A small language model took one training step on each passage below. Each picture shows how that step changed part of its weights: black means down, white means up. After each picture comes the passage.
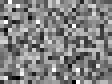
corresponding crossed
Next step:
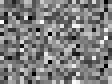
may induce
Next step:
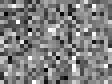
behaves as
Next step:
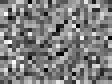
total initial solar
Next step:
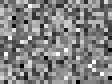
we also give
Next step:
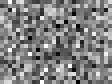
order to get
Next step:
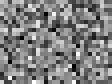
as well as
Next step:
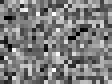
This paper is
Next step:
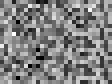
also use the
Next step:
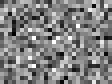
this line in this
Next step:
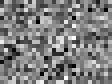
of carnot's
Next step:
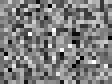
further explore the
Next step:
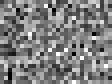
``equations of
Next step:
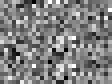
of things and
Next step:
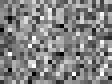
column density ratio
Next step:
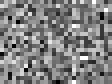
interaction potentials.
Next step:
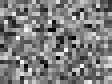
of power and
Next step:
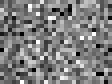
where it was shown
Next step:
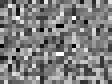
About 3
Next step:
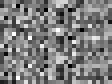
and the velocity
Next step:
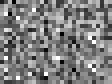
MeV while the
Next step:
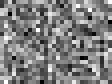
In the example the
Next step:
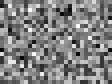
is the same as
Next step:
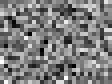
of each phase's
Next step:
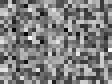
a relative
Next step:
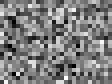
of generators of
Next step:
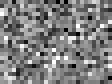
or allow others
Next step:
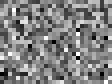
adaptive moment
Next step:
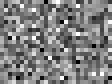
approach. Since
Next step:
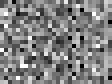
a such case to
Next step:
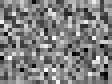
functions $G$
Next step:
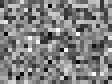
process. This
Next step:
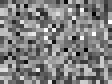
a context
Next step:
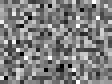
us to calculate
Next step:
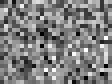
$a$ and
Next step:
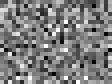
the conductivity
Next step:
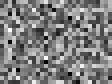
With both
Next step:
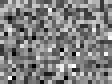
structure of our
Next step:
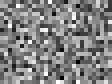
Function \\
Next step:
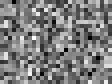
in AI and
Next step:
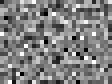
This conclusion
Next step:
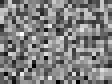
the coupling of the
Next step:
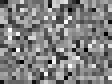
dipped into
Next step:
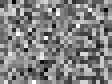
approaches using
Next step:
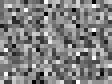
energy conservation
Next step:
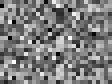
by which the
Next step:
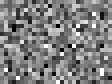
instead be
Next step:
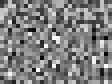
the photons that
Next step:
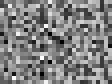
is provided by
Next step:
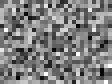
localized function.
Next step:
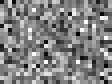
$\beta$ as
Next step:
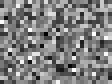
state with momentum
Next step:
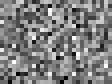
optimized until
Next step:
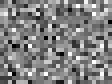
a consistent mass
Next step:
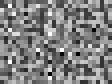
is interesting
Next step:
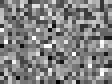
constant term at
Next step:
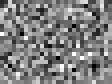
the QP
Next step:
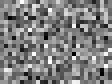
solutions with a
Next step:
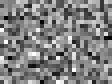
phase at each
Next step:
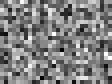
correction is due
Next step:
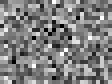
given in terms of
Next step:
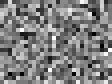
the same type
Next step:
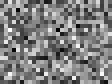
Provided that
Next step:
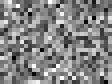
ranked in
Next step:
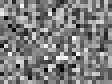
or optimization of
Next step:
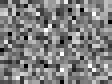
a very long and
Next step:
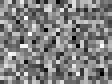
defines the transition
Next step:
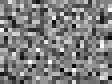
functioning of
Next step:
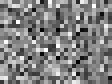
walks of
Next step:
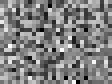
conclude that
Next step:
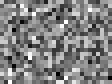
in atomic
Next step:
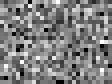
\infty $.
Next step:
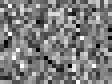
is to produce
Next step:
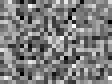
described the problem
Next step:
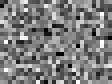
distance to a
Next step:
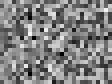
performances in the
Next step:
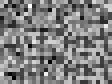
on the class of
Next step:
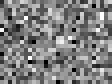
parameters with those of
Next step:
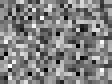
than the lower
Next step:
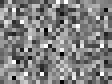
added, the
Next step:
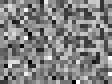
completeness of
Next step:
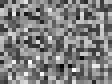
data over the period
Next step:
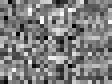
and the expected
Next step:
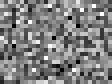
where all indices
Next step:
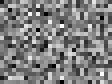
scenarios which
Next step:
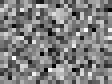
that prominence
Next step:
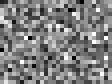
these existing
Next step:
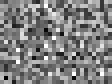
resolution to
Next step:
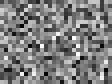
not break
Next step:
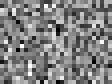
plot is
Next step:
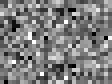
of the black
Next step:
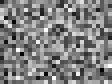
these channels are
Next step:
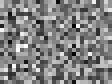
extension and
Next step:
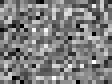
that this number of
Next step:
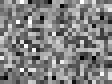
only implemented
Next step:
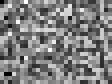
The data are above
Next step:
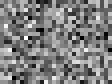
to use this
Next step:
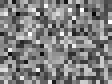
a dual
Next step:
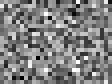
large enough,
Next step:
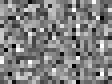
relations defined in
